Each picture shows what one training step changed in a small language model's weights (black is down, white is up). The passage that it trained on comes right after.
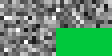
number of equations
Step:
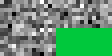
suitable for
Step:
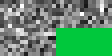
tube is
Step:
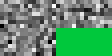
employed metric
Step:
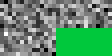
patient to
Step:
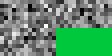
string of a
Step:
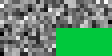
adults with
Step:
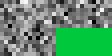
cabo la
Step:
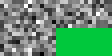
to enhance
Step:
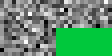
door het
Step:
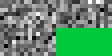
used raw
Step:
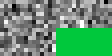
\Delta b -
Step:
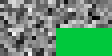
performance. such as
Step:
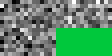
is admissible
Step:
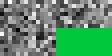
increase their
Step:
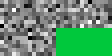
desenli bir
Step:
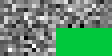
parameter involved
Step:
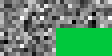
case $D$
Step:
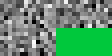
Tacit knowledge
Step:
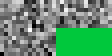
in $\Omega$.
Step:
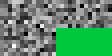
МОУ —
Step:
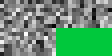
sources, and
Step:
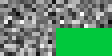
represented in
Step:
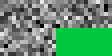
a new type of
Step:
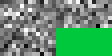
we propose a
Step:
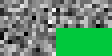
parents to
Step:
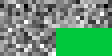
namoyon qilish
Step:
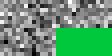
for $x,
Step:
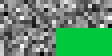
that $H$
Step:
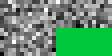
not many people are
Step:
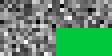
be distinct
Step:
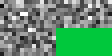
it is necessary
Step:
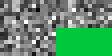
with respect to this
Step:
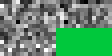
rate of convergence
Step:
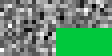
The {\it
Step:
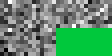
their own,
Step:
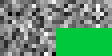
as a main
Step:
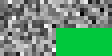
the predictive results
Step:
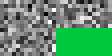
\), hence
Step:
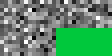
Table 1) were
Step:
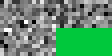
*Journal of
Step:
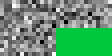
of asymptotic
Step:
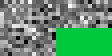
of scientific
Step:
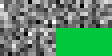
Lage global
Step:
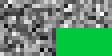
one of the main
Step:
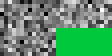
from other regions
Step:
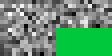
to those which are
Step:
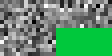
produit. Le
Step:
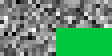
figured out
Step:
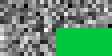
vida das
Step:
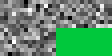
The project's path
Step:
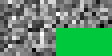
the measurement
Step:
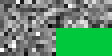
or longer
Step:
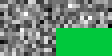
of CBT
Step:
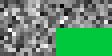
provide feedback
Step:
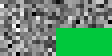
XIX –
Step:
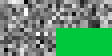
so we can add
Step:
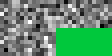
process itself,
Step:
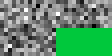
varied array
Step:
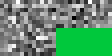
is increasing
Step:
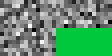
in the project's
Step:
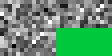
large $r$
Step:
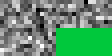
and school
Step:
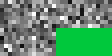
this study were
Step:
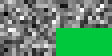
which $r$
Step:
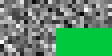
staff were made
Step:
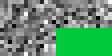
d}$ as
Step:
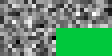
to detect
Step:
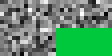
Oh my
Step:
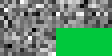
can be seen
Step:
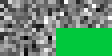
problem leads to
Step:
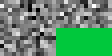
pressure and
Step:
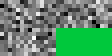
a decrease
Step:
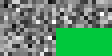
write. On
